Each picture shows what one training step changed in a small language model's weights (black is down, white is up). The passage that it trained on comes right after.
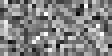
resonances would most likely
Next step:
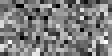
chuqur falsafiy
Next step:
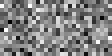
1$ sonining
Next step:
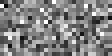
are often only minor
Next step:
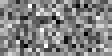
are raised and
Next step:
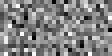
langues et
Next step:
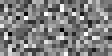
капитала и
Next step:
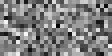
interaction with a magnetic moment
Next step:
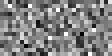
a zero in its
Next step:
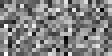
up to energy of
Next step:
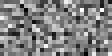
na declaração
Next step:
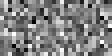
dominant contribution. This
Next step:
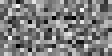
this means that we can
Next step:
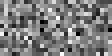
across the layers.
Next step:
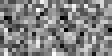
coherence not only represents
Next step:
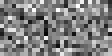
declaró que por
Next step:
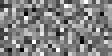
Рівні ЛГ
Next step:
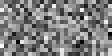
sections that follow.
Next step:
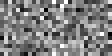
channel of transmission and
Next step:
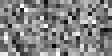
la vigne —
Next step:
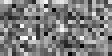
all these other configurations
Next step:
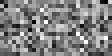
un entorno a
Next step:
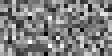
представляет собой
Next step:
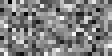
states that reduce the free
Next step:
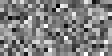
where we regard this tensor
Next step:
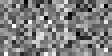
electromagnetic and
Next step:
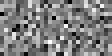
respectively. $D$,
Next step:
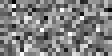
при зведенні
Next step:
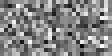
a influența
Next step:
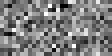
с США,
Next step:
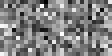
alignment parameter of
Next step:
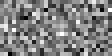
The source has a
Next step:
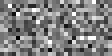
olmasligi mumkin
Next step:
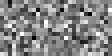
Ich nutze
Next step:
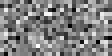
в которой все
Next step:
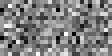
davrida iqtisodiyotni
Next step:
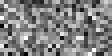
processing latency,
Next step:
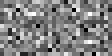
se crea una vez
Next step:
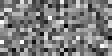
conjunto de todos os
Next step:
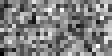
și legături
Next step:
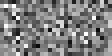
mass distribution used in the
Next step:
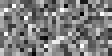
подход основан на
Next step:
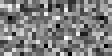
enough to be in
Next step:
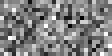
the multiple comparison to test
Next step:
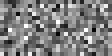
й конкурентним
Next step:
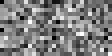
Feb & Mar &
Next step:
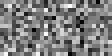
Inson resurslarini
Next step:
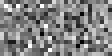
path by dividing the
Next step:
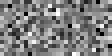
к научным
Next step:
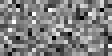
The ESIBD
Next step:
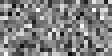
stationary under the
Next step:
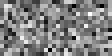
replicated datasets,
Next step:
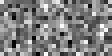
can help predict the
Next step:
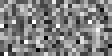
and linear algebra
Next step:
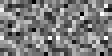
см до 1
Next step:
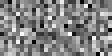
constantemente associada
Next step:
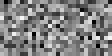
initiated showers with
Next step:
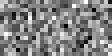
Our results broaden the
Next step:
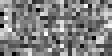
evident for these
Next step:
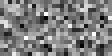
would be ideal at
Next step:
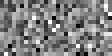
and military
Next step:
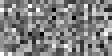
людина, яка
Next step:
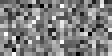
cavity frequency. These
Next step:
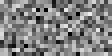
the prevention and
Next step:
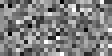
не относиться
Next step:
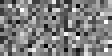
baryon fraction within
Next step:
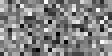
matorrales de
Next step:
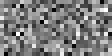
ter sido possível
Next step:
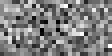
associated with the N previous
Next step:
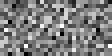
1)$. Note that the
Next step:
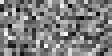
memory latency.
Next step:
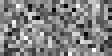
lo tanto corresponden al
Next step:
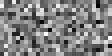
is given in the
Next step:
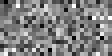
Hosei University,
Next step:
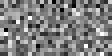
(E) har bir
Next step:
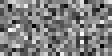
and TPC:*
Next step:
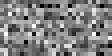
occurring at
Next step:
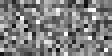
tashkil etilishini
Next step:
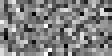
унинг ёшлар
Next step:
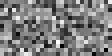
two phases, polarized
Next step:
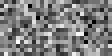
on Klein
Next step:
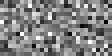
es decir, las
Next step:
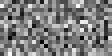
G. Jansky
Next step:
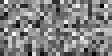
shallow minima
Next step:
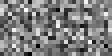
– ASOSIY
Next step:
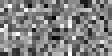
Shundan so‘ng
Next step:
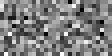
the flow within the
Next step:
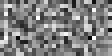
distance value of 15 length
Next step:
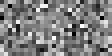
is strictly
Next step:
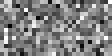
error converged in a
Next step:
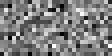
и земская,
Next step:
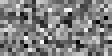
been able to
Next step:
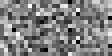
are based on some
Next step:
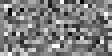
zero temperature. The theoretical
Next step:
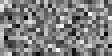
In our case, the
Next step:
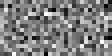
в период
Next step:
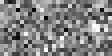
bisogni nel
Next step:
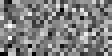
2D materials, the
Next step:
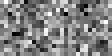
normalizing the effective area
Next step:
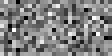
$\gamma$ is the
